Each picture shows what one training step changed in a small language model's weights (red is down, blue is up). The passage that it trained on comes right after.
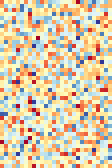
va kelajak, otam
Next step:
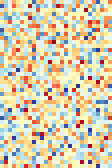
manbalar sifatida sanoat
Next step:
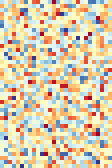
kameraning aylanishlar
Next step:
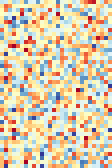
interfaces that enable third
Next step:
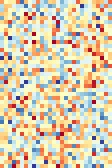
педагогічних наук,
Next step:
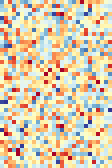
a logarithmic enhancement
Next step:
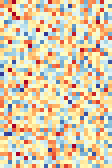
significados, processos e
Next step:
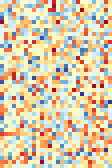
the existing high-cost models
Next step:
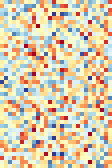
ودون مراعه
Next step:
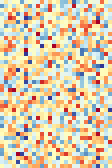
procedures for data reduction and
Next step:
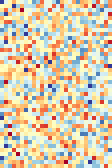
this work was to analyze the
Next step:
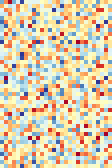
is broadly believed to
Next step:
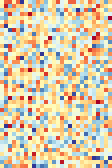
to do so well because of the
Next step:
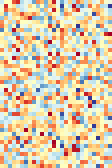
almoço, ela
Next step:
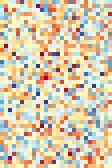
in the power-like distributions observed
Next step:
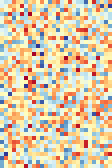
Rahmenbedingungen sind
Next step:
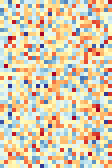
nature and efficiencies of wind
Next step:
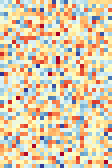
system with a 65 MHz
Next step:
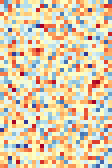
using in-person lectures
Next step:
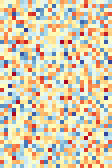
solve problems in professional
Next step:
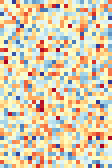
not a boundary, this difference can
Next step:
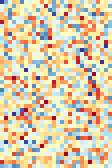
for achieving sufficient SRS intensity
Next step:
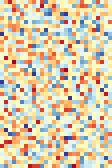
miRNA genlerinin
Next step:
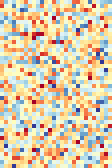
qilish maqsadida sensor
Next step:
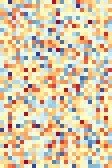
the extreme flatness of
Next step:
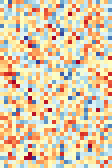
emancipação do ser
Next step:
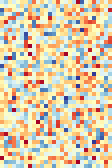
it becomes clear that they all depend
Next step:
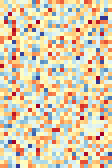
so'zlari bilan javob
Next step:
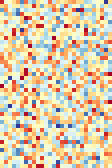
é, ver o que está
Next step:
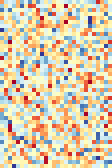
model, we notice that the
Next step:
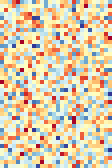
à mulher vítima de violência
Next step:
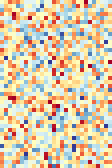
interessadas. Para além
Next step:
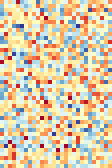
that the horizon entropy has been
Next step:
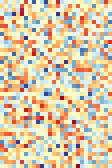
an excitation temperature 20 K.
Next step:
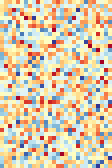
va umumiy rivojlanish strategiyasi
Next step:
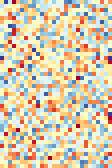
what mechanisms give rise to
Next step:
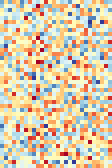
by triality as each copy
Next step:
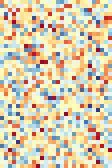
trosalar (po‘lat
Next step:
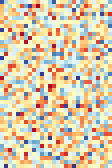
trend as DW energy,
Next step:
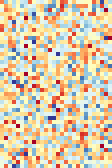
У вересні також
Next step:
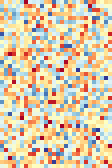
as power, timing, thermal
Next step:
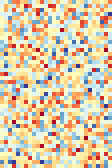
Sin embargo, si
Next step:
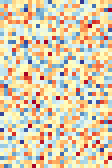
first presented in this section. The
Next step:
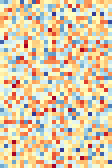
qual as TICs se
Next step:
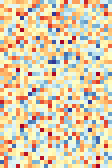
первом плане
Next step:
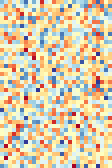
unboundedly. Furthermore,
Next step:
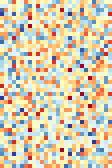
and it may and may not
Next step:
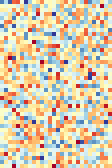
nonlinearity with sharp edges
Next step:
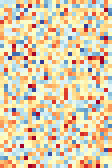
arquitetônicas viria a
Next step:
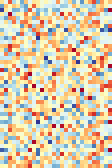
let us denote by $M$
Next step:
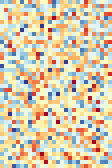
peak and equilibrium) of the
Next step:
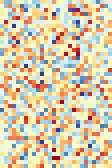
head body. It is
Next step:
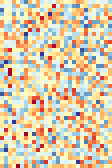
small and compact matrices,
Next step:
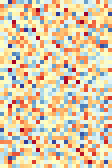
der Robustheit
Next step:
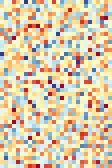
sohasidagi yakka
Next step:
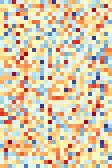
« La RSE renvoie
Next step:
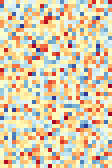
universe leads to some loss in
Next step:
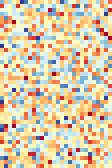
composition of the accreted
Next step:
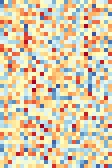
offline during a calibration
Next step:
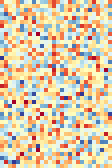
on a recent debate in the
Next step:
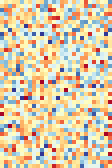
arise from a one-loop
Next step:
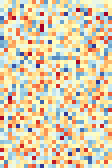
can see that the Bell's
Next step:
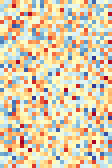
and teaching-led
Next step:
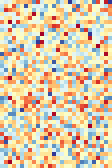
visualizing a spherically symmetric
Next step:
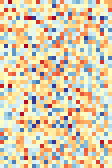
больше денег
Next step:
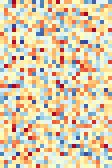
partir de metas governamentais
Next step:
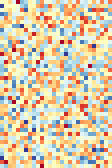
that our models adopt a relatively
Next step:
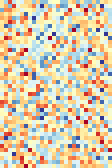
4. Екологічний
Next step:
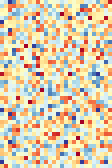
izrazito slabša
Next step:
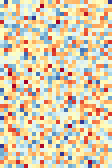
the modest assumption of new physics
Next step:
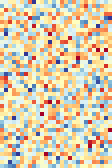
phonon dispersion (with zero
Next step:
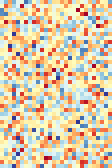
the quarks %matter phase
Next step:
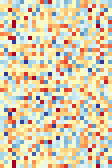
む mu ゆ
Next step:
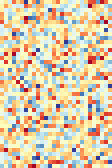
keledi. Bunı
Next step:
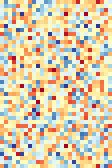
cluster $\alpha $ and ends
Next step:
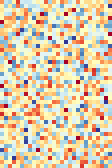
of functional nano-structures
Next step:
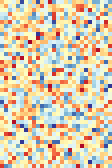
kolegów i inne
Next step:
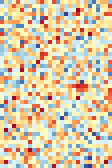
to high crosstalk
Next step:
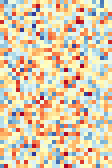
in the previous NQR
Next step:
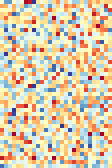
Supplement Series,
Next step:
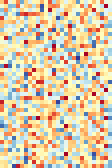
FOV of EIS, on
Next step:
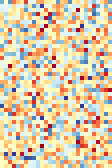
továbbra is
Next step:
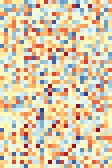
super recombination values in
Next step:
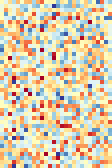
scalar integrals calculations. It has
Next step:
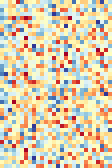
усякими способами
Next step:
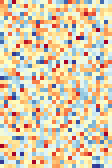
que as duas coisas
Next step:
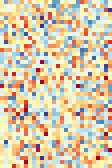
this definition is consistent with the
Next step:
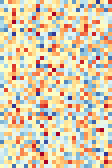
ends when the error between the
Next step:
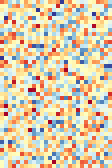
universiteti O'zbek
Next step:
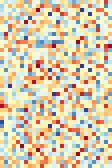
observed in other solid state and atomic
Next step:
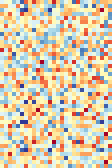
structure is also discussed in different
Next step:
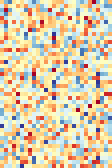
frequency sweeping, or
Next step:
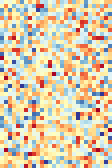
are many models of new physics in
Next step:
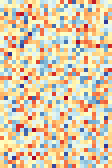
all tests described in paper I.
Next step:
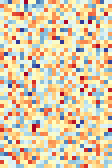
iniciaram tratamento, a
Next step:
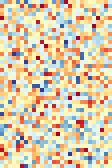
exactly equal to the OS
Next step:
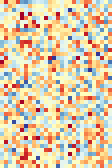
de uma dezena de
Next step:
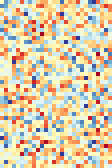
a gyakorlat
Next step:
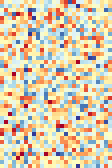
during time. Recent research
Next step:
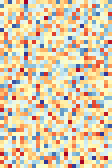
tool MATISSE
